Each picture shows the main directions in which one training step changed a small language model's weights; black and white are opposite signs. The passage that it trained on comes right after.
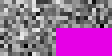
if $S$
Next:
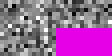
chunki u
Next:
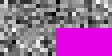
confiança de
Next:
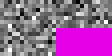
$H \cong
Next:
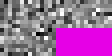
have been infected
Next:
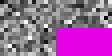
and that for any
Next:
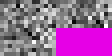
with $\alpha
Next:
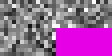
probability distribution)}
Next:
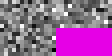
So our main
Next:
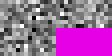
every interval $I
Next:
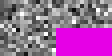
e basso
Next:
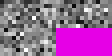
section $\widetilde
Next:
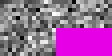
then $\exists
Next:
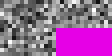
Talqin -
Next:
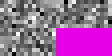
Thus, by Lemma
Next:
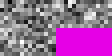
Indeed, by
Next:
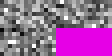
jarayoni pedagogik
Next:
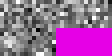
is a left representation
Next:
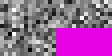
equal to the sum
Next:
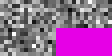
In this section,
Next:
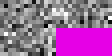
dual cone
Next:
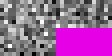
der Kommission
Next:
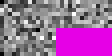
derive that the sequence
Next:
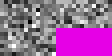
via the characteristic
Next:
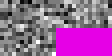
dimensão recebe
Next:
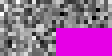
is a proper
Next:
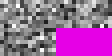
a highest weight
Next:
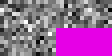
assume that the order
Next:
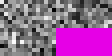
trend analysis,
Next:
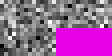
for effective
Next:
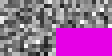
plus important pour les
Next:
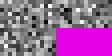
an inequality of the
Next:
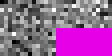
we now assume that
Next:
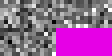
In de meeste
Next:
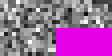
at a set of
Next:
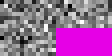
that, when one
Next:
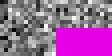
этого вида
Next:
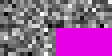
for strengthening
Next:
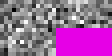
en todas las
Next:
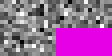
proved independently by
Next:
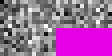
zamanlı olarak
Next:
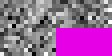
= 1 \otimes
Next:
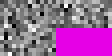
columns of
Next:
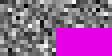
we conclude that \[
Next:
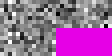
a partir da
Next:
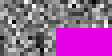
A ``Deep
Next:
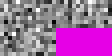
For a subset
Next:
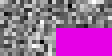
It is worth
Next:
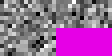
\\ \midrule
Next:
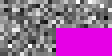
chiqish muhim
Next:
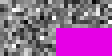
easily because the numerical
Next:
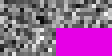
shakllari va
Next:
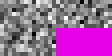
as que são
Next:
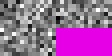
c va d
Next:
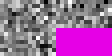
\] defined by \[
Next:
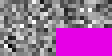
the process of
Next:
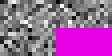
times implies that
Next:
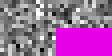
an isomorphism between
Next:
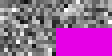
el modelo de
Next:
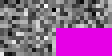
are interested in
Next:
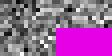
to $C$
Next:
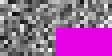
that each system of
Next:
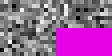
ishlash natijasida
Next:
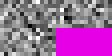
of probability.
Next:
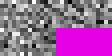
necessary, we choose
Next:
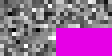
point $(\lam,
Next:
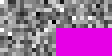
significant remittances
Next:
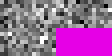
ще одне
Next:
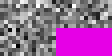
o destaque dos
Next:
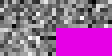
the function. A
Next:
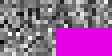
de daha
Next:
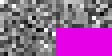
process that appears
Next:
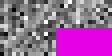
proportional to
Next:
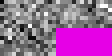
ва жамият
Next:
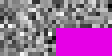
do problema.
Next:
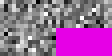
three years of
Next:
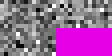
privado que les
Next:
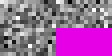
one must take
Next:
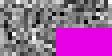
is isomorphic to the
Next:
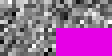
Escuelas de
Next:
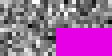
a global variable.
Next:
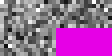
unique invariant polynomial of
